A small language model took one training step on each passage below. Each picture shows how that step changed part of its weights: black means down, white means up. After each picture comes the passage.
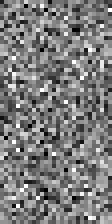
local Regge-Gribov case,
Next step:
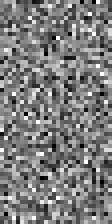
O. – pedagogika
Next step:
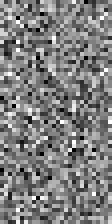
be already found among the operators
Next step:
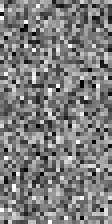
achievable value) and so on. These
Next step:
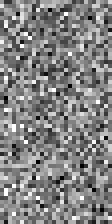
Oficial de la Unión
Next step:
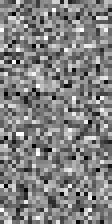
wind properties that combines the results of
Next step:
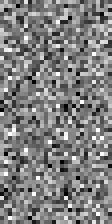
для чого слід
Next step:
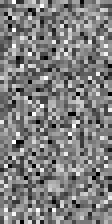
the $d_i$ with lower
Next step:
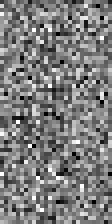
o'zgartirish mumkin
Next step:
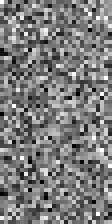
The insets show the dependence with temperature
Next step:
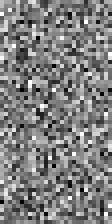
The test set included 1561 axial
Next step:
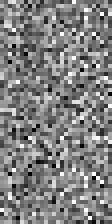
ze swej natury
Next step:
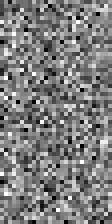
Much like persistent homology
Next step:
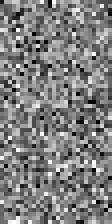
presence of an external environment.
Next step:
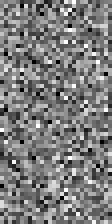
has to be modified, since the density of
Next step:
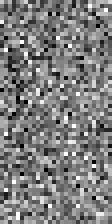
$(\tau,\calD)$-congruent to
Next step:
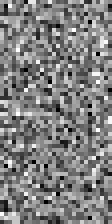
%``First experimental study of
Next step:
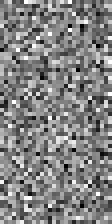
matematika fanidan olgan 20
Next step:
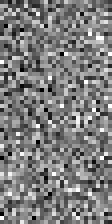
loss of generality, we can assume that
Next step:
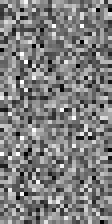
dat het in zooverre
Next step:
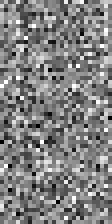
is achieved by transforming the limit state function
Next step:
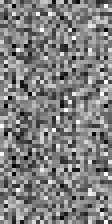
\right]} \right]}
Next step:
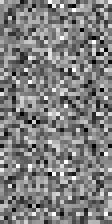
paper. \begin{proposition} The higher
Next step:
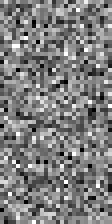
modes with higher OAMs.}
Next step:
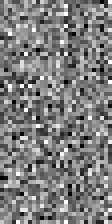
mamlakatda ayrim
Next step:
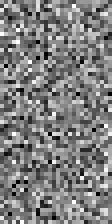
single $A_5$-equivariant function
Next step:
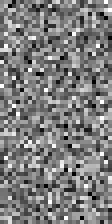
scenario with 3 vertices protected in
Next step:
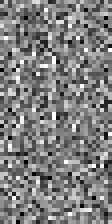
proof of Proposition~\ref{thm:16}.
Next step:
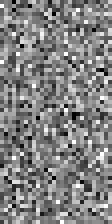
and $\overline{\gamma_r}$ are
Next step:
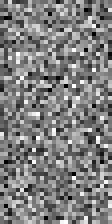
# 1. Introduction Amorphous
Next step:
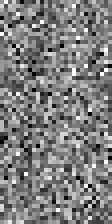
volume of blood in the
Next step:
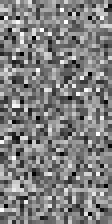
$k$ big enough, but will have
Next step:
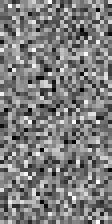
kompyuter grafika
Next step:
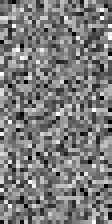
with the same $L^{\infty}$ bound on
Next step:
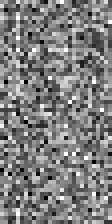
in an environment to maximize the
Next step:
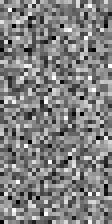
Kivelson, {\it Nature}
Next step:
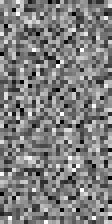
P,$ such that $X=\pri
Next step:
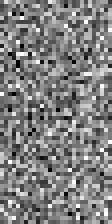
good reason for this -- see Figure
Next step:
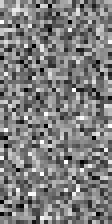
present the technique and emphasize in
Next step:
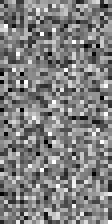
highest two (of those measured) from
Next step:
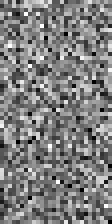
de decisão. Brazilian
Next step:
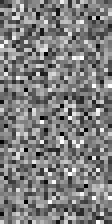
that the non-Hermitian
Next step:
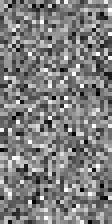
discursive communities affected by
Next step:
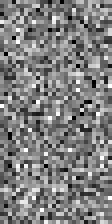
itself. Then $X$ is either an
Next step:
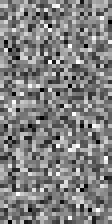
інтегровані до
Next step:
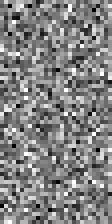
potrebbe essere ⁵
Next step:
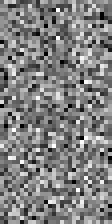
hijo soñado, pueda
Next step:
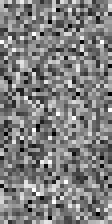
and $Y_2$. Define
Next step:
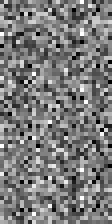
pada pengajar itu
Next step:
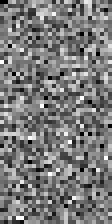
globular cluster. The physical process
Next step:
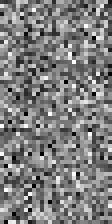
K star with a Kepler
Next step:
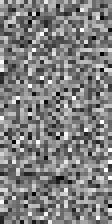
Так, в письме
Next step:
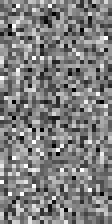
oshirishi uchun
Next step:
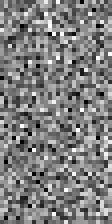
matrix. \begin{figure} \centering
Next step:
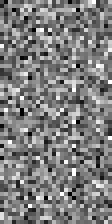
scattering lengths with isospin
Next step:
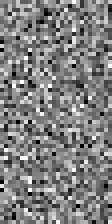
$y\in K$, $y-\varepsilon
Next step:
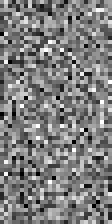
the two and three-point functions for
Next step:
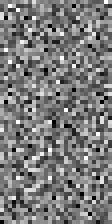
ularga juda katta
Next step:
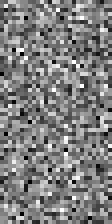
with } \left\{\ba{ll}
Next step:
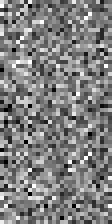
muallif tomonidan
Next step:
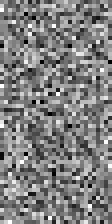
slowly varying functions, that
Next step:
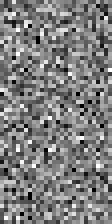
Quasi-distributivity for
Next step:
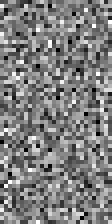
three we construct the automorphism relating the vector
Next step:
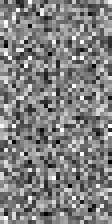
охоронного списку
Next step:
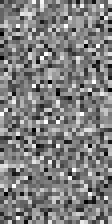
$(1/r)$ times the probability that s
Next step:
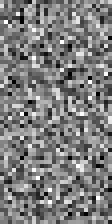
and maint0aining this trust.
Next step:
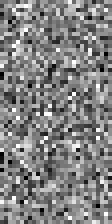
we revisit the H\'enon map
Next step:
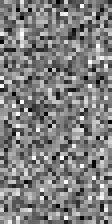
standard deviation $\sigma_{{\cal
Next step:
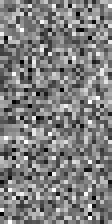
horizons are spherical in all
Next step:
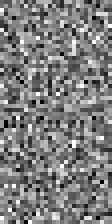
flow is so intense that its
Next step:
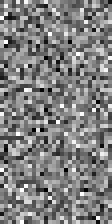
case that we right-multiply an element
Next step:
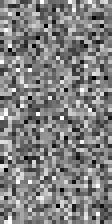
sexología y sociedad**.
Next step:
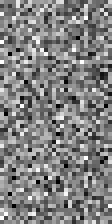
якої на цю річ
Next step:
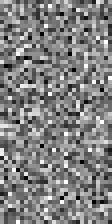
in fact distinct. In addition, we
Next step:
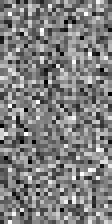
are parallelepipeds.
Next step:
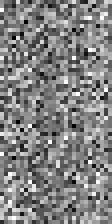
age, purpose, style,
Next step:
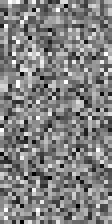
action of $\sym_r$ on
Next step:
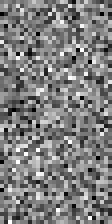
han perdido su fuente
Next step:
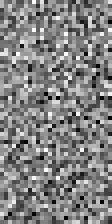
Moldova încadrate
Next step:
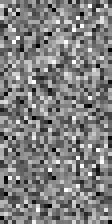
problem of prompt detection of
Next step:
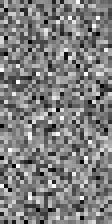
radial extent in optical line emission
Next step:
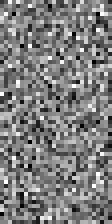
and control. In this Section, we will
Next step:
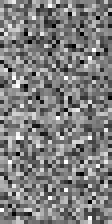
research methodology involved conducting a
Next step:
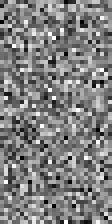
nahody 50-littia
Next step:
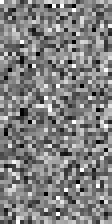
experiments are: \begin{enumerate}
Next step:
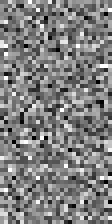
this topics and in similar mathematical
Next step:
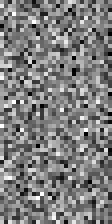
A Agência publicará,
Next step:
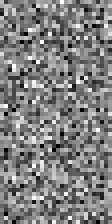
chorraxasida joylashgan
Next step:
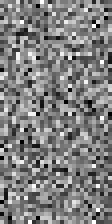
Visualization and Computer
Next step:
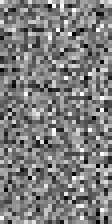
the following definition. \begin{definition} A
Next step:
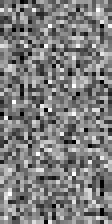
seeding jaws and the
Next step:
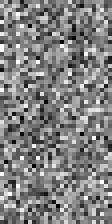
The encoder spatially compresses
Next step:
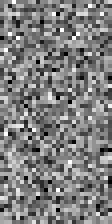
heptavalent conjugate
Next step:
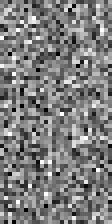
and run time. With this approach, the
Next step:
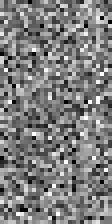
(M,g) is called generalized
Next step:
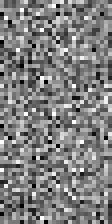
follows from Lemma 2.4 and that
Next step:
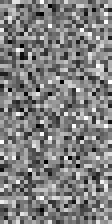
do not necessarily represent the views of the
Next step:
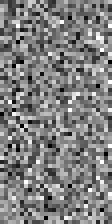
triangle belongs to some strip
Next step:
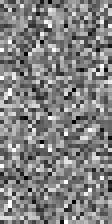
all its stages, data analysis, measures
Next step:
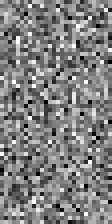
a unique integer point belonging to the
